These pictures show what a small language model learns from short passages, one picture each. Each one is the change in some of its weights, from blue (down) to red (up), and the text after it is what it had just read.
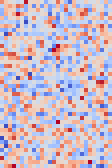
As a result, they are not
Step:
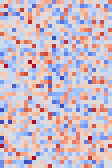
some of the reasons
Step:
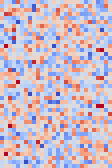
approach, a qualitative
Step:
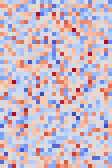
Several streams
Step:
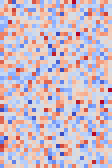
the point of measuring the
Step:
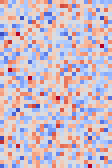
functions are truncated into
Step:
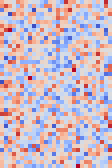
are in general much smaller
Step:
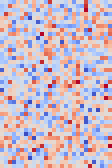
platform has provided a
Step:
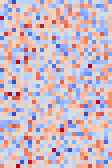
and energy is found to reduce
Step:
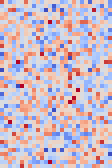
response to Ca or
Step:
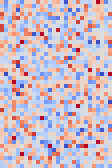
= \begin{cases}
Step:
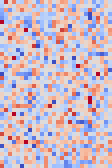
positively influence the
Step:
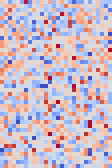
In recent years there has
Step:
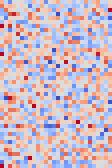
$\pi$, the standard first order
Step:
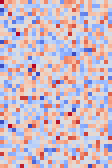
to develop common health and
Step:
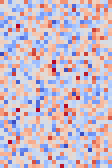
multi-class skin
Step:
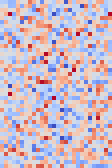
Hence, One of the
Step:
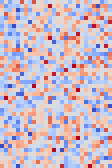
other digital avatar
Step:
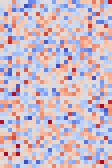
between a signal S at
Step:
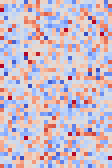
two Titan Xp
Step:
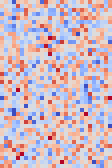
of the proposed methods lead to
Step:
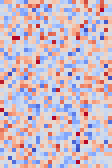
(expressed in terms of
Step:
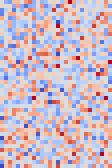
of the child life
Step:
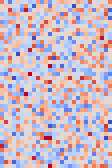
number of measurements through the
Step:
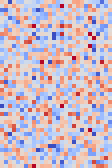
the IEH action in
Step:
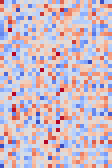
nanotubes have been
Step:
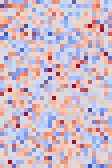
aqueous medium have
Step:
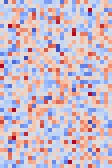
aspects affecting
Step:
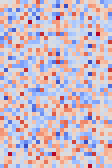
SLT is a classic
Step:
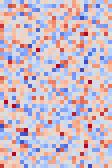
- The experimental setting should
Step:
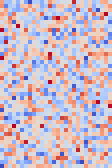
reinterpretation and
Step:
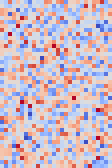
etc. We will also
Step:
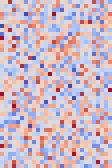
and bioarchaeological
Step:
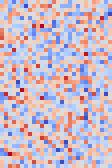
same way, as an order
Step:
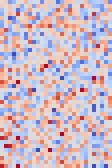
and predict the range of the
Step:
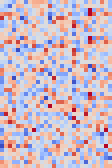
both statistics beating the
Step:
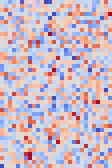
The wind and stream
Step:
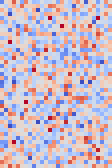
not influenced by
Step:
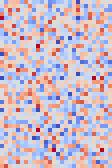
the subjects was good.
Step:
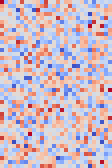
the system is a part of a
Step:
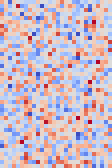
from 4-30Hz and
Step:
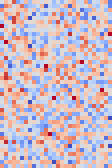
geometry, but with
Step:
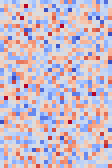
a highly asymmetric
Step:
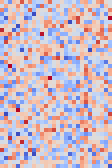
level at my work place
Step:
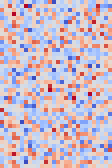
three simple I/O
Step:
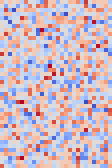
sign of spin-splitting
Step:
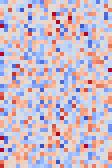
Accepted 10
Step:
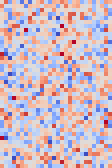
in Test Detail Dimension
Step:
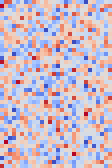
infer gave the solar
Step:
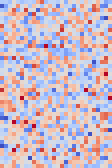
high multiplicity. This
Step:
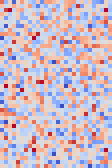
is an arrangement of
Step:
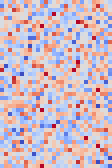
Neumann, J.
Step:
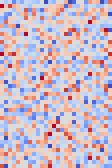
figure caption here
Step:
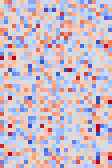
two-photon processes
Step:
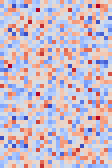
M, Porta C,
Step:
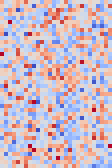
creation and the development of
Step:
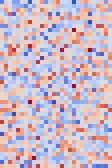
the distinguishable surface
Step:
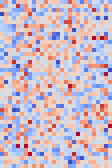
to {\CCO} to
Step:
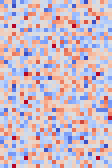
However, it should be noted
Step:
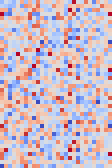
+ \ldots +
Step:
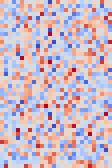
January 23,
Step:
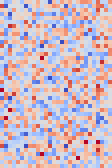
depending on their preparation
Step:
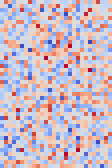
negotiated and
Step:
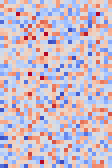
the food source of the
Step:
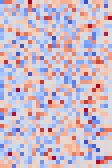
supposed to be valid
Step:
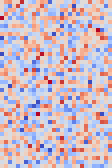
rice bran could be a
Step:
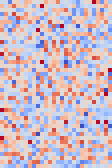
{\zb by setting
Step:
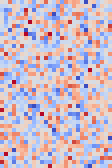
(especially among
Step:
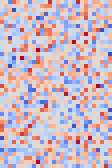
wave function overlap between the
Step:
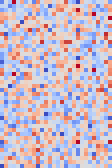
city. The closing
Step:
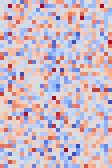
Team B has a
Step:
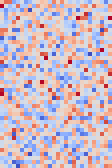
for 10 outer orbital
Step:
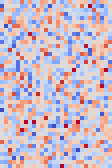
TPC portion of
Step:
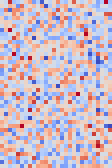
the limited timescales
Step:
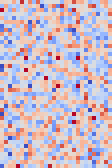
The yield at harvest
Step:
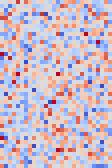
rotation receives
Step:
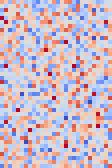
means that $$\bar
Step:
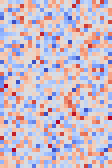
chosen as the optimal
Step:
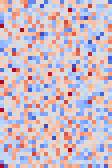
amplitude $f$ and
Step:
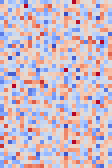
in the previously chosen
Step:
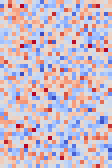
Behaviour of the
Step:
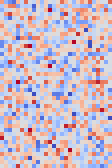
sensitivity this sensor can
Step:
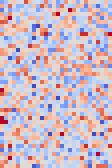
from the same source) during
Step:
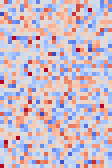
and 1d with $\delta
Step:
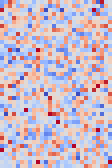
the contemporaneity
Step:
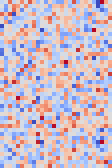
the business model that
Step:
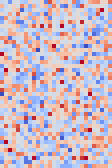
without exhausting the
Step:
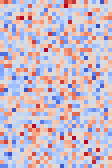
not the acceleration
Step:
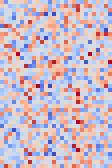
passive plastic
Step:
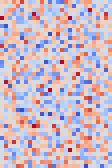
on just dice loss
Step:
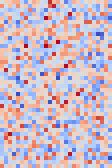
achieved by a feature based
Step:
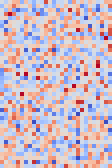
subsequent experiments.
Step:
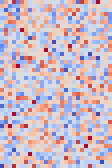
the shear stress
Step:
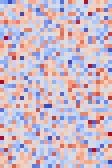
}\right) \left(
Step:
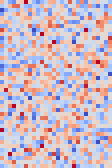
that University A and B have
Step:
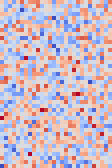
of sepiolite
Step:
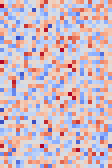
for the change in topological
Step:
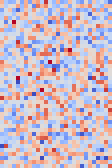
of the model} We shall
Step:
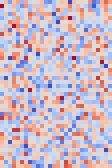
*Similar Past
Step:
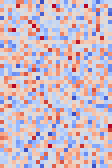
and Astrophysics
